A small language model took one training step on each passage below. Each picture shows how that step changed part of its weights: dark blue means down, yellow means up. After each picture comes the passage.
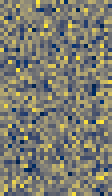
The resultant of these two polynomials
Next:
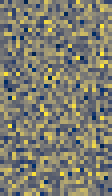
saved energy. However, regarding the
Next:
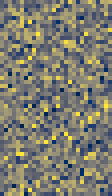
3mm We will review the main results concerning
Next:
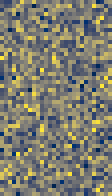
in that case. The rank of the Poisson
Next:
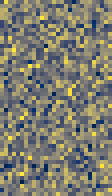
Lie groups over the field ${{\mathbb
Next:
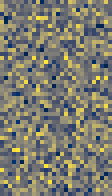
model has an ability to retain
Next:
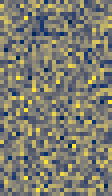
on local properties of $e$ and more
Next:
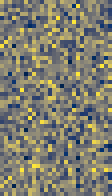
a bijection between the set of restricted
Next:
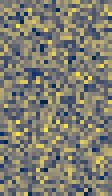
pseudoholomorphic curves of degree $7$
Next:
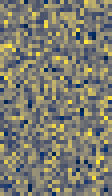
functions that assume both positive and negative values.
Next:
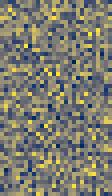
bitension field vanishes. Thus we can
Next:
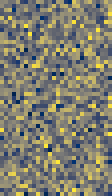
case, \citet{MW15}
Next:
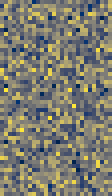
bipartite graphs and then show how to reduce from
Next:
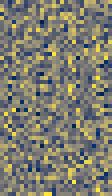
if there exists a sequence of subgroups
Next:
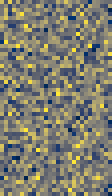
in \cite{Maquart2020}.
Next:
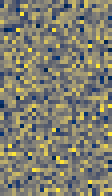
\end{align} In particular we have
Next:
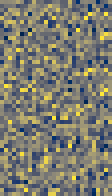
some related theorems and then we express some important
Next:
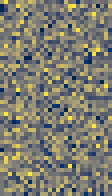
this prestigious journal
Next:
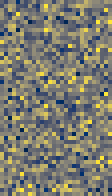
So while the groups $G$ and
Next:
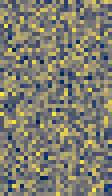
$p^4$ as there is no
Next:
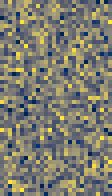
Definition.} {\it A {\sl pseudogroup
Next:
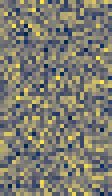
of unifurcation is a kind of
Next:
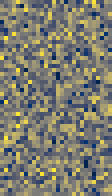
all compact set }K \right \}
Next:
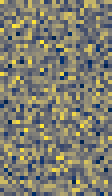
that could be used to find the
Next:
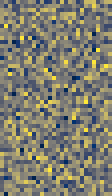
$B \subset S$ which corresponds to
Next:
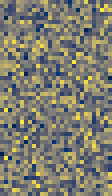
$D$ which are barycenters
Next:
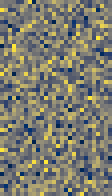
a Lie derivation. The Lie derivations on
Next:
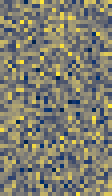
there is a reflexive symmetric
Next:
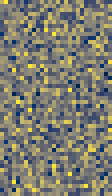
manifolds and proved that their first Chern classes generate
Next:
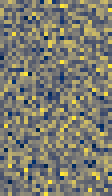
)\Delta = (\iota \otimes \Delta
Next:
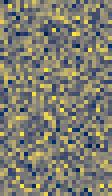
most one pigeon fits in
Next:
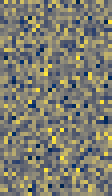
standard LADMAP is not as
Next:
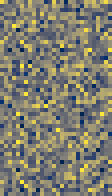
that the matrices $M$ for which
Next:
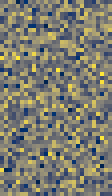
the probability space $% (\Omega,
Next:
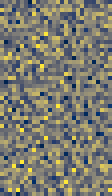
OF DISCRETE
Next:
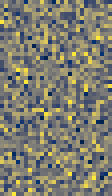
stiff, whereas use of the latter tends
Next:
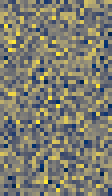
$s_p$ is the
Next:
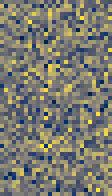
> 0 $. Using integration by parts, we
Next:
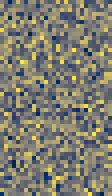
are $m \times n$, $n
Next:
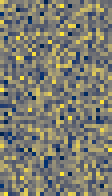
converging in the Hartogs' sense
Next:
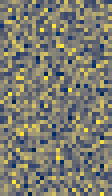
build a rational surrogate of type
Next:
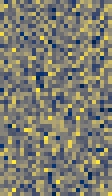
maps $\phi $ into a differentiable function and
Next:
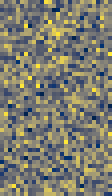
\langle u,\lambda_i\rangle
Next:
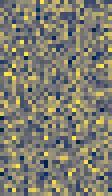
to switch from the category of Hermitian line
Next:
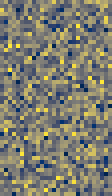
enough; reducing it further to
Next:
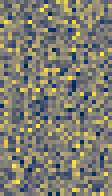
note that $v\ge 0$ on
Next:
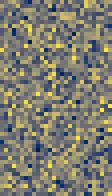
function bind : $(X \to
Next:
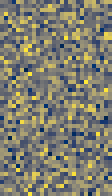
$\sigma_S$ is obtained by means
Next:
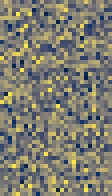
S.J. acknowledges support
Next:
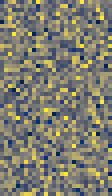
- \tilde H (x,
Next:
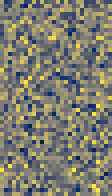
we recall the definition of topological and metric entropy
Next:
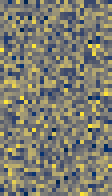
are also investigated. \end{abstract}
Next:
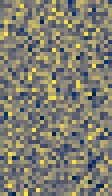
any value $p\geq 2$.
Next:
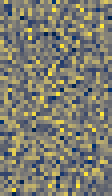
${\cal R}[1],$ respectively by
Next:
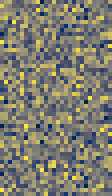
$M,g)$, and with the
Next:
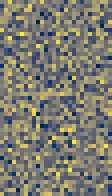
the nodes (depicted as narrow
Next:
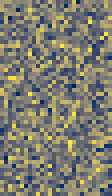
set of functionals that uniquely define a concrete
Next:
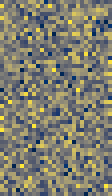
on $\mathcal{T}_x$ such
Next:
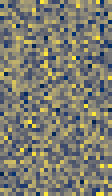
part (c) of Fig. 1,
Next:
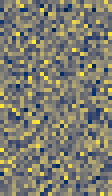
method: \begin{eqnarray*} CIi
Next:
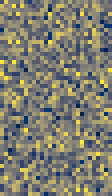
22}$. We notice that all elements of
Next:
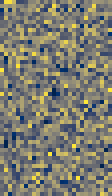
the $n-2$-dimensional
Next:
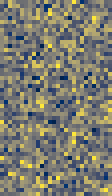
isomorphism induced on co-homology by the
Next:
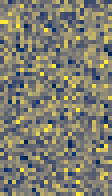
now be defined as a natural projection.
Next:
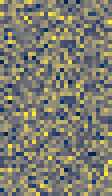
internal energy, remains unchanged.
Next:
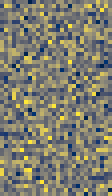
generating the plots in this study can be
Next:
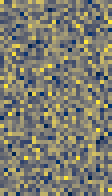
under left $G$-translations and
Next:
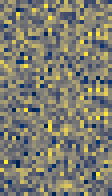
virtue of the analytic continuation
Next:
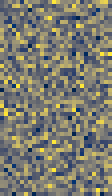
in a paper presenting the results of
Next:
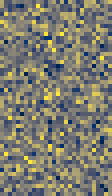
inequality~\eqref{eq:Psi spec}
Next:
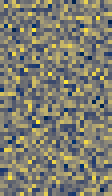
vector $x^\star \in
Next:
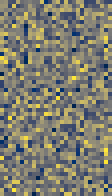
with $z\not\sim x$
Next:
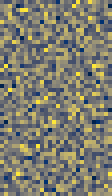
version of Theorem~\ref{t:
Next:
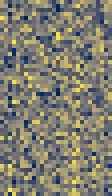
see \cite{olp}.
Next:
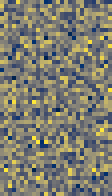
and $T_2$ by cutting
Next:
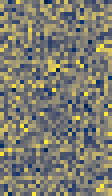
and $d>0$. One does also
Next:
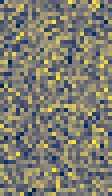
as stressed by the following example.
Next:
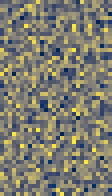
a CDVR, then we can
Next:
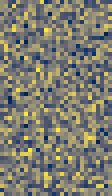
with respect to $t$, use the relation
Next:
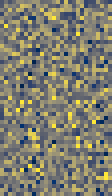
y$ is a zero of $A$.
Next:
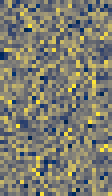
specific formulas for our invariants for manifolds obtained by
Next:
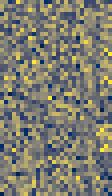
and thus is optimal. We state the
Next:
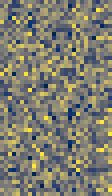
a diagram of equivalences between the homotopy categories.
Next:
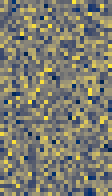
approximations are dependent upon the step size, leading
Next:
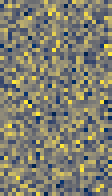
that, whenever $k\in \S
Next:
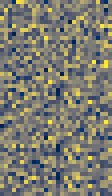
(\ref{asy1}) was essentially given
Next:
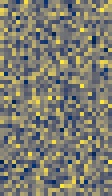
found an algebra $X$ having the property
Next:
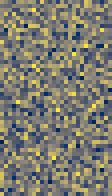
of $p$ $n$-dimensional points
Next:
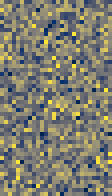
Namely, if one can find a projection
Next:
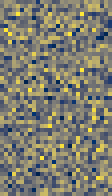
manner. On the other hand, the projection
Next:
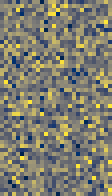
at $t=0$. Denote $\Sigma
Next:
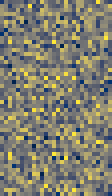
case, it is much easier to check
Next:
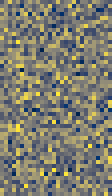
$(-12)$. Again the non-zero components
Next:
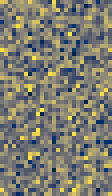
show in the present paper that the Lyapunov
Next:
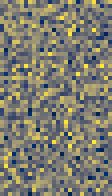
the upper bounds of the second order moments in
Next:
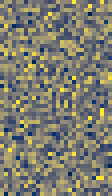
the polynomial $L(-z)$ had
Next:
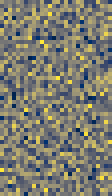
an analysis of these axioms would be difficult
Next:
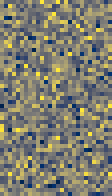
follows that the extension $\ST_R
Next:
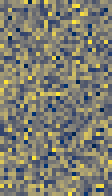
\sum_{ K\vDash n,\
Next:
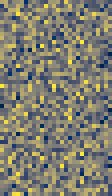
Section 3 introduces the model, that
